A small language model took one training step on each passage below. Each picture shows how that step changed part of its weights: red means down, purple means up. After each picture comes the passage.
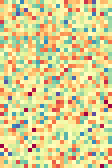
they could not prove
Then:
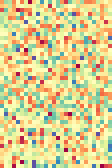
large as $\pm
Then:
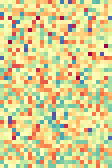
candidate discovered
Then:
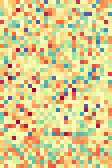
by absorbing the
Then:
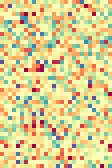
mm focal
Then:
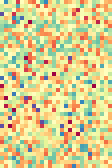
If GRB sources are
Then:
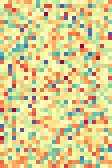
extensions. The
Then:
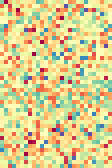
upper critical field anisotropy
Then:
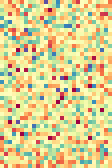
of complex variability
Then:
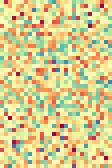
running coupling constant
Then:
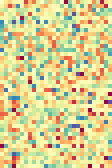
$a \in
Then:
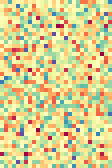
see anywhere where
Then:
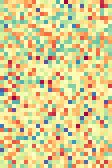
$D$ into
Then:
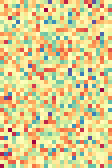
is the gap
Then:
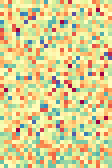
binary illustrates,
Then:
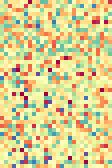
Using the isomorphism
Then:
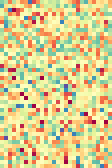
algorithm were derived for
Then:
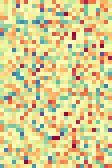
In fact it simply
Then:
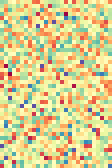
Further, none
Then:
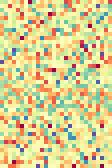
follows immediately from the
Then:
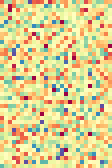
transported into
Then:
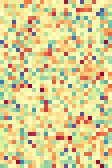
< \alpha <
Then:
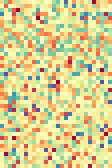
spectra on the superconducting
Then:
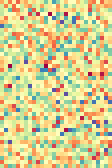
associate the Hilbert
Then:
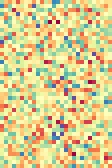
stages have genus
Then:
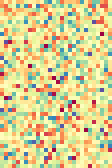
the accretion disk in
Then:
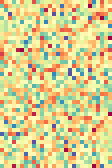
is a principal vector
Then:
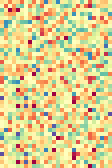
at any point from
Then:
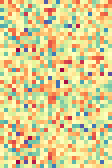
of Euclidean space (
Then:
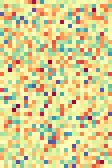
The curves all show
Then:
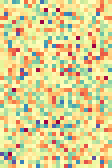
coaxal system
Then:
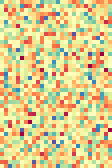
percent confidence
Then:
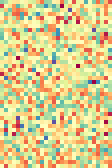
same level.
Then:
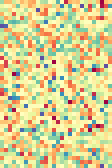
$M$ est
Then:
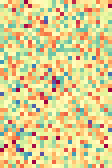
Laplace method (see
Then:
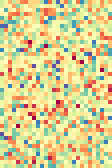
in $\Sigma$
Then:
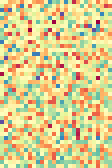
ring stucture
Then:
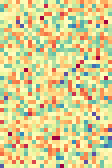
preserves short exact
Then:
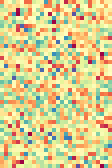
an isomorphism of
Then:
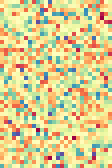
as a long list
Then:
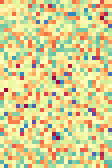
a method for optimal
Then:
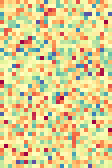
by a polarizing
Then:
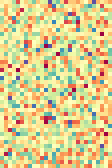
Within the unit
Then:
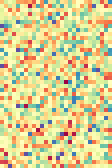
any circuit made of
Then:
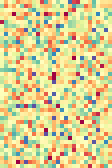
after adjusting
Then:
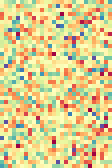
\smallskip \noindent
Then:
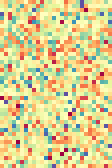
= \max
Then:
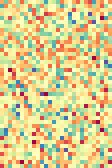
is hard to compare
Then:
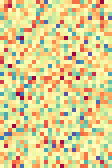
(defined in
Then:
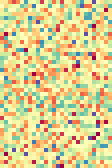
Such a distinct boundary
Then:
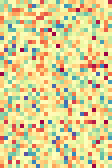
movements were
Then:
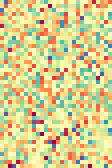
charge carrier dynamics
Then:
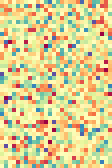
the collision of all
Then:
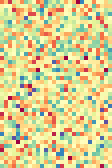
that this simple formula
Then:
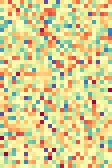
of the stars belong
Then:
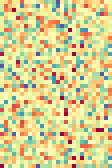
types, and individual
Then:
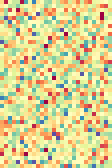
equivalent to the study
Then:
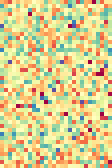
then $e,
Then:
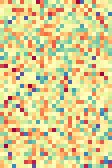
that NBA
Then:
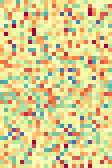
the quartic
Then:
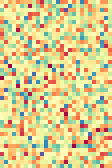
these applications,
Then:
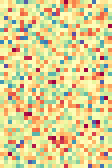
\pn Now,
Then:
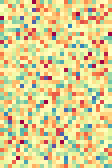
general. The solution
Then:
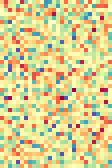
to the generator.
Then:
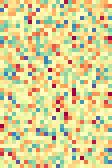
we prove that the
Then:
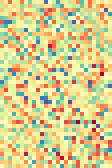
in a direct or
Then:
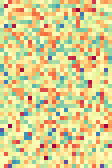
evolving population of
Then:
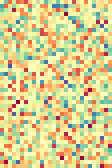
faking. Then
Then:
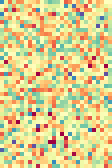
positions are at
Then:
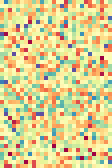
$\alpha$ we
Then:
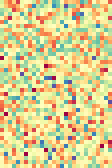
components of the stress
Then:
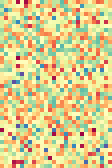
Then by Proposition
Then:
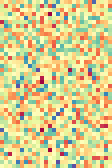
additional factor of
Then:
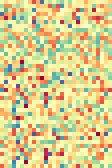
The previous theorem can
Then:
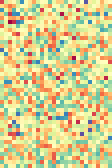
critical exponent governing
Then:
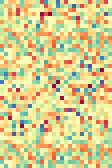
squares on
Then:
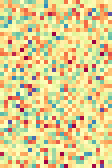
that $$\left.
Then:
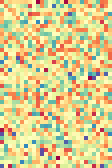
this features is adding
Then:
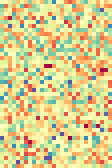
degree of prime
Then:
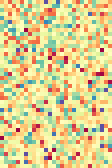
of the star,
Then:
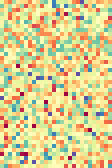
calculated with the
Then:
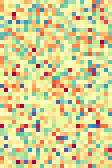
a more refined
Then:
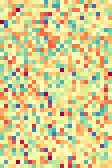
due to the threshold
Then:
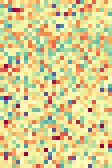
determine the most
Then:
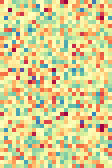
identity, the scalar
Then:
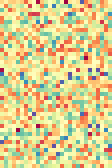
this is more likely
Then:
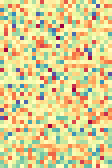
was proved. \[
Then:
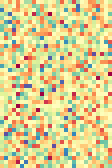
or cubic) and
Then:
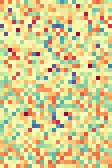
sufficiently repeatable
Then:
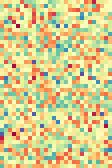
might be known to
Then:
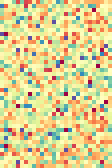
There are essentially two
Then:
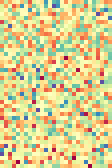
estimates for the
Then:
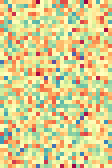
follow this in
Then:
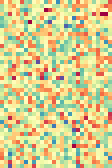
model of gravity
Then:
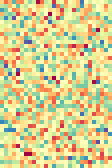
unique colors such that
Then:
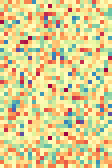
assume a scenario where
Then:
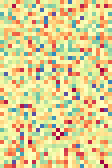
too; a similar
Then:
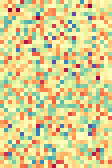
fixed at a particular
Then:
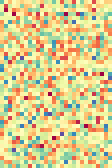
radio activity, they
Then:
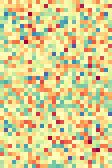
small representations that are
